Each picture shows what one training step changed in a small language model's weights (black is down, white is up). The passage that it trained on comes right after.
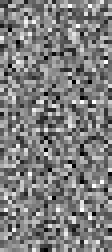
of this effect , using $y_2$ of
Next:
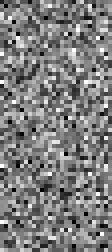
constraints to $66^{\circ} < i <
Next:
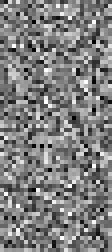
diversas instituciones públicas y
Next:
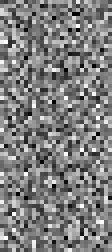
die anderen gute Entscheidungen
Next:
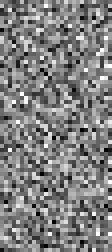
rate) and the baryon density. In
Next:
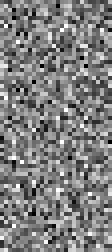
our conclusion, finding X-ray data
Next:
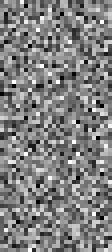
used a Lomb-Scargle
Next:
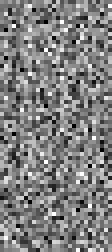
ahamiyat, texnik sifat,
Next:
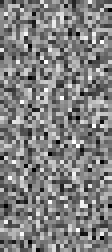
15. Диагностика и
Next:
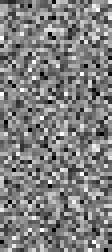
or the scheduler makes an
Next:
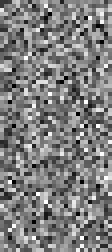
qo'yish boshlandi. Shu bilan
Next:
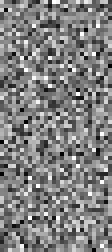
and $\varepsilon_0=1e-3$
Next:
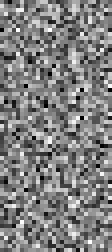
reaction pathways but also to identify 5
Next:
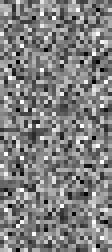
effetti statisticamente significativi
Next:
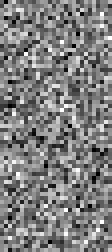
El ordenador y la informática se
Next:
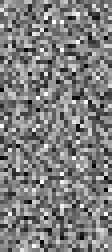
gates that locally conserve particle number.
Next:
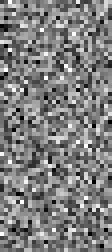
desire to challenge its chief
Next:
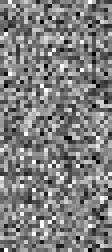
disinformation activity from other activity found on
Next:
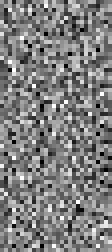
1 га увеличивало
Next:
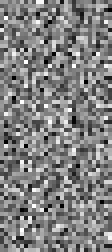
that D-NOMA outperforms
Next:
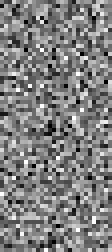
uso da tecnologia e suas
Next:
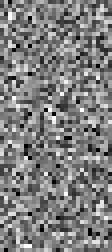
involves three independent parameters: its mass
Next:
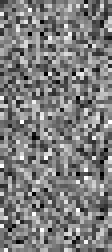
local density variable. Starting with an analysis of
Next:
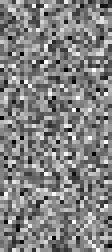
pair field and $4k_F$-CDW
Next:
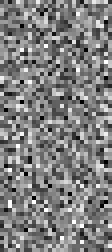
$\sigma^2$ which determines the average distance
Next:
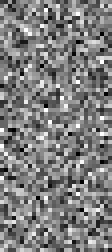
to a pressure of 5~kbar, which was
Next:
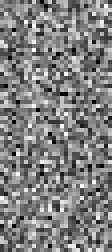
has one nonzero element and its value is
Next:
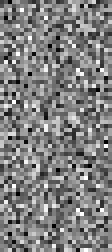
Here actions are $u \in
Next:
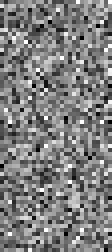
Senaratne K.P.P.
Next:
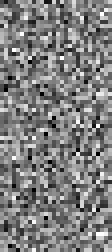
Posflamenco⁵, con
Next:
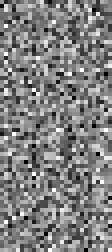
A revisão integrativa foi realizada em
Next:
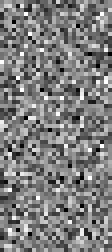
a Lie algebroid, as any
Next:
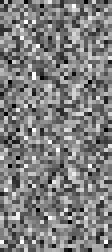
dependent on, e.g., the geometry
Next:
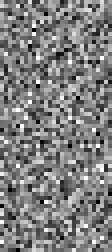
Annual Conference on Neural
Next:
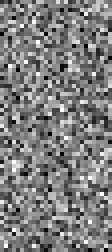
a single electron can raise the spin by only
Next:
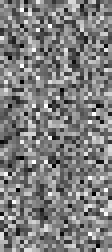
section and this relation has generated the two
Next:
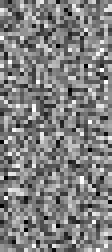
of the one parameter family which can be compared
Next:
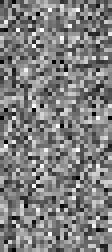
pedestrian gap acceptance probability
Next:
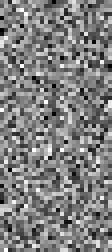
state has negative energy, however, if
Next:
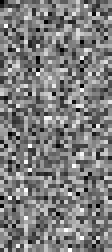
estudos longitudinais, utilizando
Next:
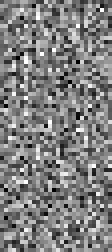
жамоанинг мураббийи
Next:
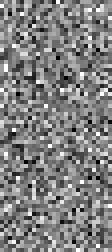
sinflardagi o'quvchilar
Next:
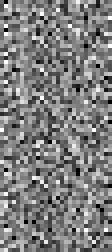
los procesos en los espacios donde se
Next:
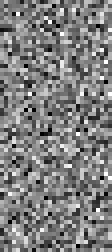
remote teachers. During
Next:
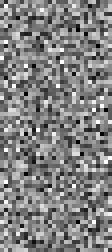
um acidente e para estabelecer um
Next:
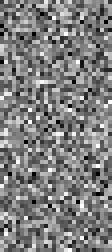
massive, depending on supersymmetry
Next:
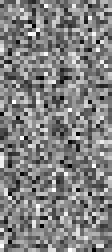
Василичук В. І.
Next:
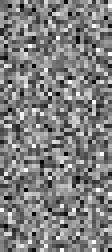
ijtimoiy fikr,
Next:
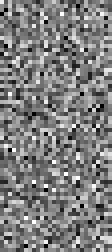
Carrasco *et al.*
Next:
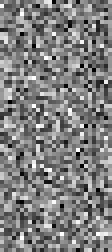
balki ko'p sonli nevaralaridan
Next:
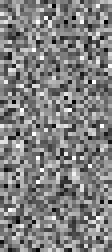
cette incidence. Figure 3:
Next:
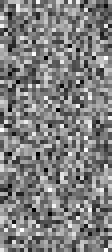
só, já demonstra a
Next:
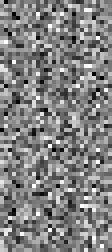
elaborarea unor formulare se
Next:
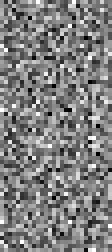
Inference re-uses intermediate results
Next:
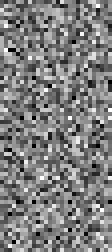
educativos de una línea
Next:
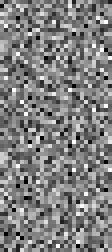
относительной становой
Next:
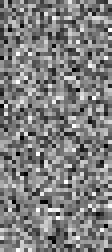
this point we can continue as in previous
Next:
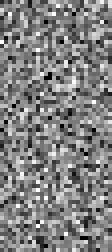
2--3 \citep[driven by the
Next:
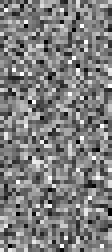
on the tenure-spanning panel
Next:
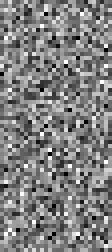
tersebut berdampak
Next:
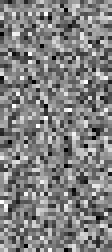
explained here because the example makes sense
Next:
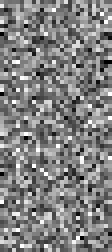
Вдалій реалізації
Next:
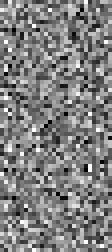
imkoniyatlari cheklangan deb
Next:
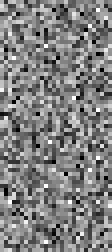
hazırda mövcud olan
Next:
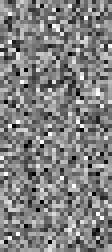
d'Astrophysique de
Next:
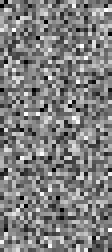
práticas, como a administração de
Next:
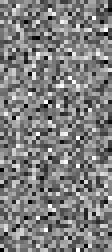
by $\ORACLEIMP$
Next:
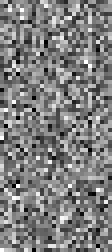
ПОЧВ, % Виды
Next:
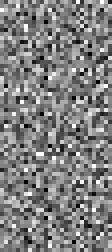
yetishtirishda suv rejimiga
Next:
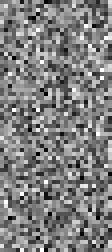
topological matrix quantum mechanics that computes an
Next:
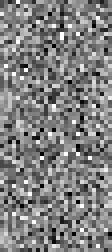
актуальних методичних
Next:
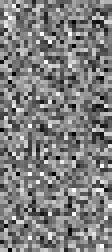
the superiority of the direct penalty
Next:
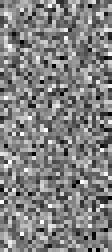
муддатидан олдин
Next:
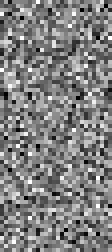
is degenerate with the uncertain IMF
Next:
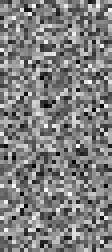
literature reviews. The results of the
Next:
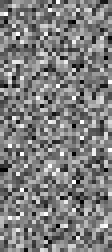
nutq so‘zlashuvlarini
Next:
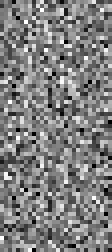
(*L*) we performed molecular
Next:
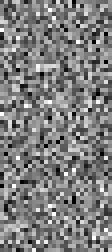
navegação por cabotagem no
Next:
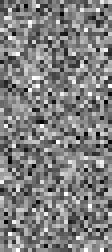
for a 2$\times$2 identity matrix.
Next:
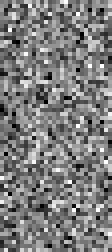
I Safarov[†] and I
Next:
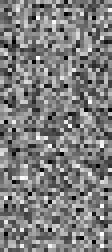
Para el año 2012 surgió
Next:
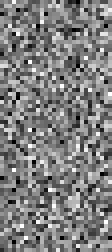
{Dobrzycka}, D.,
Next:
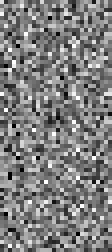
Viața, iulie 2013.
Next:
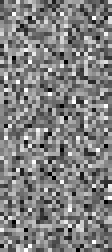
density $\mb{b}$ driving the
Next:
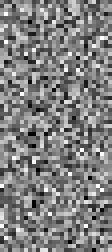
hacer una evaluación, esto puede ser
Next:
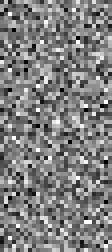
Rezhim dostupa:
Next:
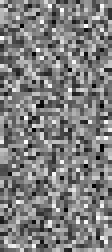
of the flavor degrees of
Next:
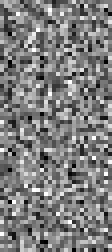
in the density-temperature plane of
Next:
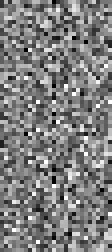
momentum profile and the value of the specific angular momentum
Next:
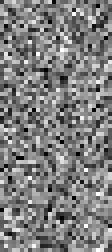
Massive spinning particles and the geometry of
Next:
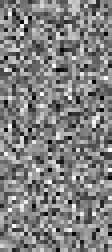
extractives (près du tiers
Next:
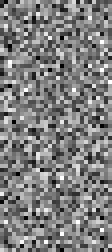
e leva consigo. No regresso
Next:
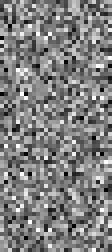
Devendo-se realizar registro
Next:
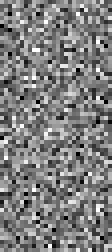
for coherent state, cat state, and
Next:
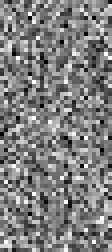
by various low energy effective theories in 4d
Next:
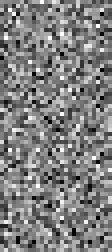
da Silva¹ Camila Vital de
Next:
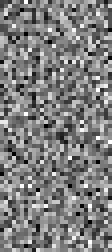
Buxoro viloyatidagi
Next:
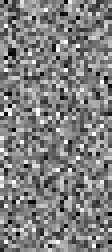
nantu à u voluntariatu,
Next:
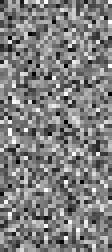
responsáveis pela polinização e
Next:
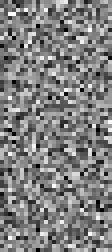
this is proved to be true and not an
